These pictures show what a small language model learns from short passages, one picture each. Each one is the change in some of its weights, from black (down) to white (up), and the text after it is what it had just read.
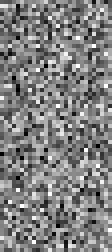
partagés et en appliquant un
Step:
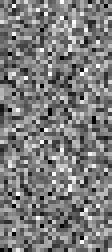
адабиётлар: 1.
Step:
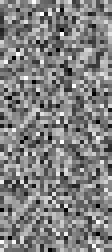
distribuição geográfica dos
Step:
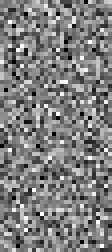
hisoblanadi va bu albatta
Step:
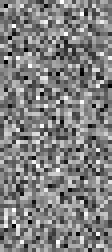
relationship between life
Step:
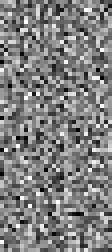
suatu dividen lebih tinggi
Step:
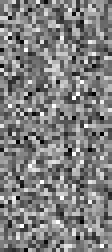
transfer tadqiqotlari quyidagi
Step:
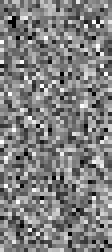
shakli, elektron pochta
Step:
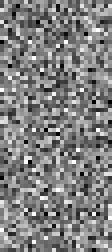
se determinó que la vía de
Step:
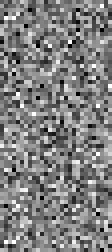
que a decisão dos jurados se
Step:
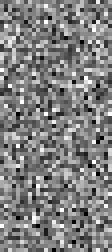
- **Sede Social do Jockey
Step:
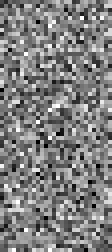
turmadi. Ana shu yulda
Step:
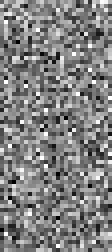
frecuente es la sustitución de
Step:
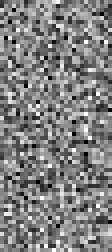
В.К. Поняття форм
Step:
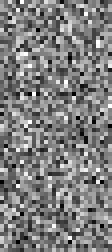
makonni o'zgartirishdagi
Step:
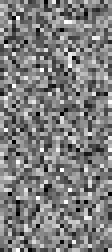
що надання комітетам права
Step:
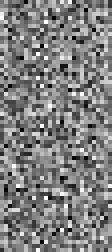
modeli, ijtimoiy
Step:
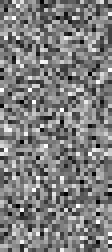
de zoologie, Université de Mons
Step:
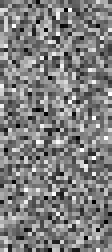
бальною системою), при цьому
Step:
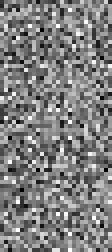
Hojib “Qutadg‘u
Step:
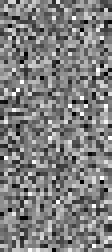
inmediata y premios
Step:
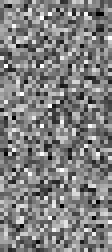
тренингдан ўтказилиб, бу
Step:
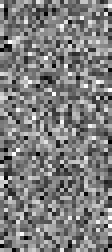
нелегального игорного
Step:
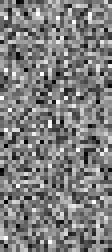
xohlaysizlar”, – dedi.
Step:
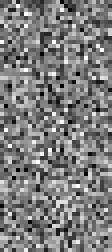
inclusivas e compensatórias na
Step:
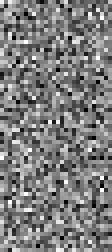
kelajakdagi kasbiy
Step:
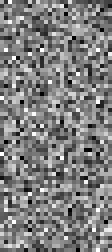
mehnat sohalarida faoliyat
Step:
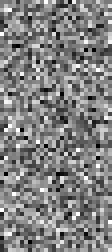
de către o persoană care
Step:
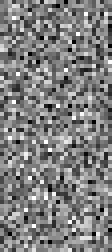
Walison Almeida Dias³
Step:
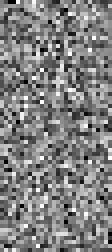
statut étudiant. En LP, le
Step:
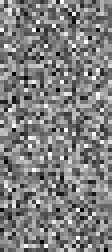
desak adashmaymiz. “A
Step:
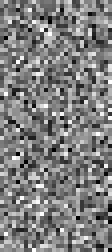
TRACTION POWER
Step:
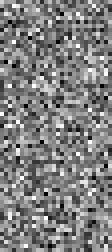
neo-coloniais dos anos
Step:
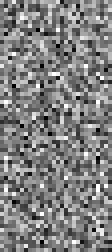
1999), cabe destacar o
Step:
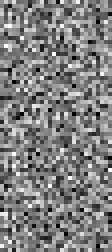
da literatura, principalmente os
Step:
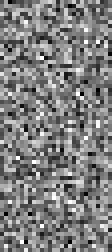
stellt diese Restriktion
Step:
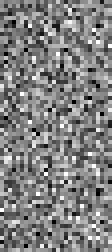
Universidade Federal de Santa
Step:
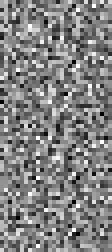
\quad t = 1, \dots,
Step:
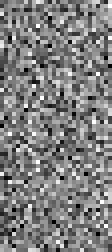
por exemplo: O governo
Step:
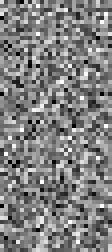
meniń ulım bolıń,
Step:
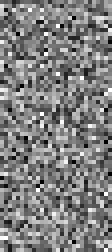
з одного стану в інший,
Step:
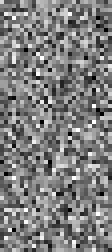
- стоимость газопроводных
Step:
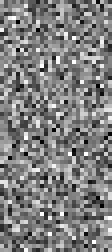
bo'lishida, qisqasi,
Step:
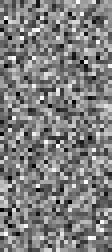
en la pre pandemia (gráfico
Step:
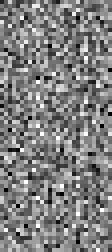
nasıl sağlandığı ve
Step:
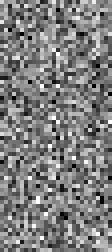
uning gomologlaridan sintez
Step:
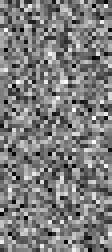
сохранены три сюжетные
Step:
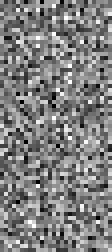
sebagai “penggelapan
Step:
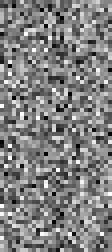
qilinadi. Bugungi kunda
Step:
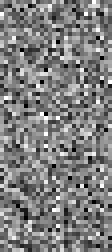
de bruikbaarheid beperkt
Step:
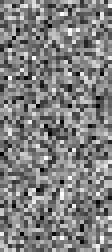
Cinsiyet Kadın 92
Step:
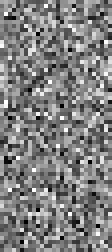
Opazovanje oprave je
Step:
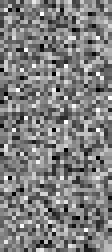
las formas" a partir de la
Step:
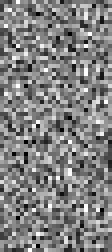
olimlarining Avesto va olov
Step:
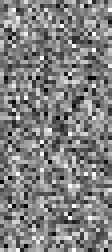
в жизненных ситуациях
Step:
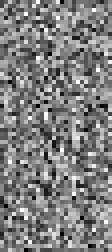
завоевания региона
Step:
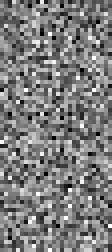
menejment (Sport tadbirlarini
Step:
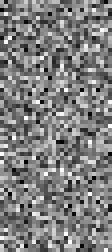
подрывная идея,
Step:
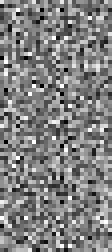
kompetensiya chet tilini
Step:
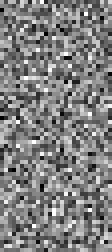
aralash infektsiyalar, 35%
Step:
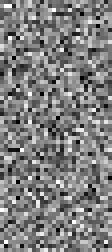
natural e presença do hábito
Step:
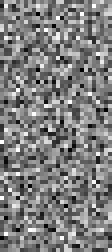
que puedan afectar a los
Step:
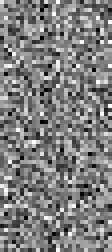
pueden dejar momentos
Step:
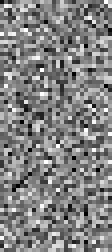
sistema de moda preocupado com o
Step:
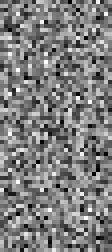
Cfr. quanto dice V.
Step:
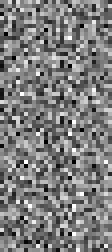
السياحي: هو
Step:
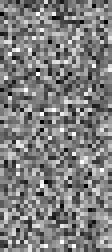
efforts qu'il fournit
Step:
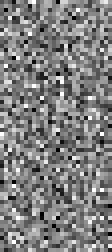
exercício 42,8%
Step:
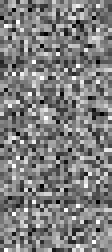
A partir de 1950 a la fecha se
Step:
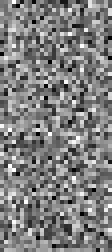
чунки нутқ фаолиятида
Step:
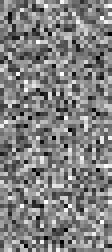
ishlarida Urganch davlat
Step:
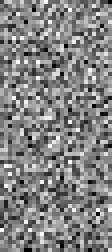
comandado por inversionistas
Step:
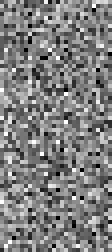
conforto, nos dias de
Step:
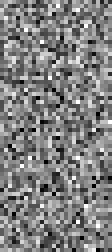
la contaminación biológica
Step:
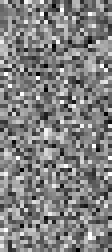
іншої діяльності, яку
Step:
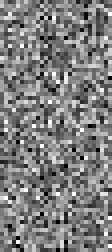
va tizim ishtirokchilarining
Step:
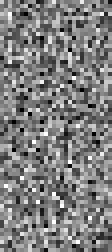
davlat vakillik hokimiyati
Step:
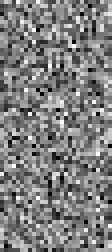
qiladi. Loyiha BMTTD
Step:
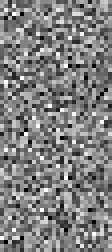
procedures volledig
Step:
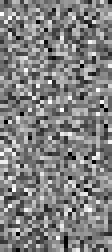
В данной статье будут
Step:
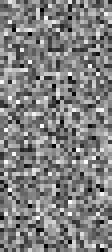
esta relación puede alcanzar hasta
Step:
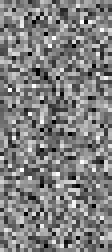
abordados, evidenciando-se que
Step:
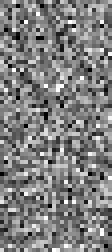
saqlash uchun cho'lga
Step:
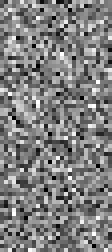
для жизни практические знания
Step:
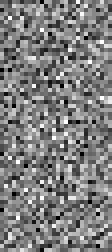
os quais demandam programadores
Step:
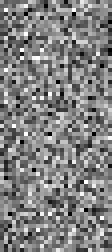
va o'qituvchilar uchun
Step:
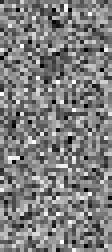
tizimlarini kengaytirish,
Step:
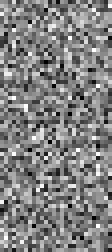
de tratamento é o uso de
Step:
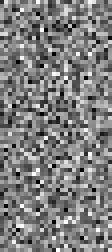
fortalecer el vínculo de la
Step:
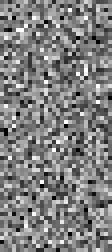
ces entreprises, de peur de
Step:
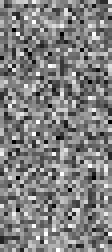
с целью определения национального
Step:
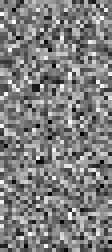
Сорокина, Н. И.
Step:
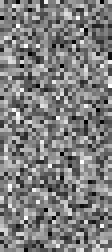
Nesta equipa, cabe ao
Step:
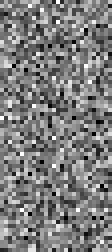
Navoiy davlat pedagogika
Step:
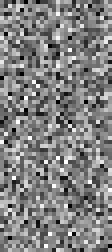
dissertatsiyasi avtoreferati.
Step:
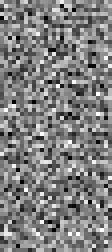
be considered for the creation of a
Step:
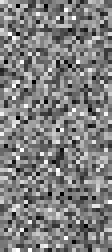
interstitial lung disease
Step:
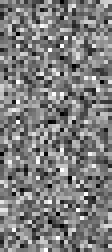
қиёфаси”, ўқув
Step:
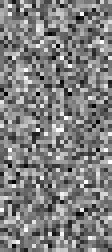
bilgiler literatürden alınarak
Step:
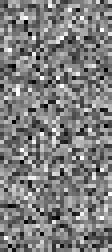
na Quarta Colônia,
